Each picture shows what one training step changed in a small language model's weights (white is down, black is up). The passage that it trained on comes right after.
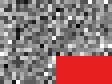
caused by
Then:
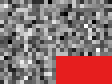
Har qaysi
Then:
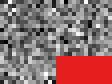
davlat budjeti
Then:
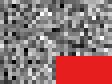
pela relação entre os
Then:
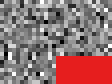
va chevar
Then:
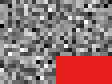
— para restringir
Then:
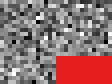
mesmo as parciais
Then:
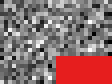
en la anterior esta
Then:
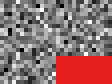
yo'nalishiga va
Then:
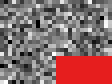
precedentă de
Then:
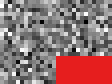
acest context,
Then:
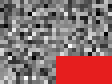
Castro Ruz,
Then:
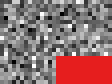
patata bajo
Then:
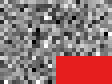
são produzidos
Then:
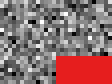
замоннинг ўзи
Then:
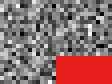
Zeit, ihre
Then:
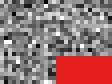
куч чизиклари
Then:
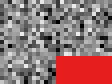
especialmente en la
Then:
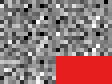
os artigos e
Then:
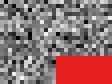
говоря о
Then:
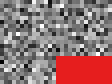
e de atenção e
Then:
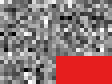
и опираться на
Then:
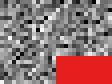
a prática do
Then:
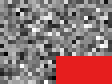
segi hukum.
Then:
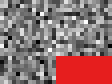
participantes en el
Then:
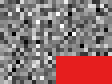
II, p.
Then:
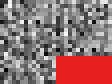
rúbricas que
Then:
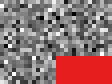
carrying out
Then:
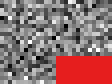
qilingan. Bu
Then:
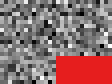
4 ta dunyoni
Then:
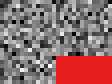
primeiro molar
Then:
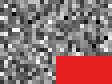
olgan holda
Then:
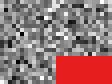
D., Perry
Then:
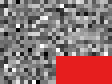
chat *admin*,
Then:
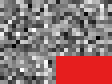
систем (знання,
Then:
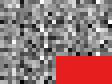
a revisão
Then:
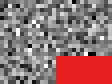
histórias de
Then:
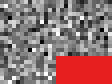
su **Novedad
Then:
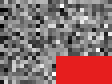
Tinchlik va
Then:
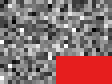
tragedia è
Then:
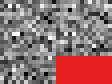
associados ao
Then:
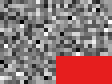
него се
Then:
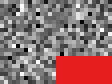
для України.
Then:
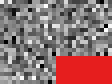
и старше
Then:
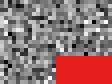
durante el resto de
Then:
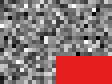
адаптирован в
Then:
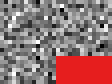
the Ministry
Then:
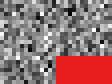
линейным и
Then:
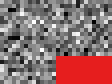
Они проводят
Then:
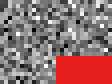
homilador ayol
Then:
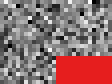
tolali optik
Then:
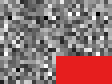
voor hun
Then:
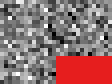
til personlig
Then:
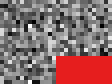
kasb etishi
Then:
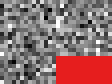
Special attention
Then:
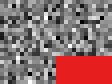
está propriamente
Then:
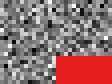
ham shunday.
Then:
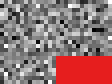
а значить, не
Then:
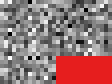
и обучении,
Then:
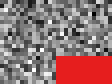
A todo esto,
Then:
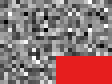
naarmate de
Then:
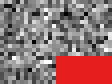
tili sifatida
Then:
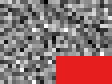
услуг для
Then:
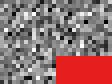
Glenn D.
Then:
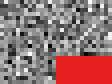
et privées
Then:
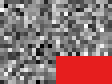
ENTRE A
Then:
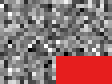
In dit artikel
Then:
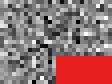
Bank will
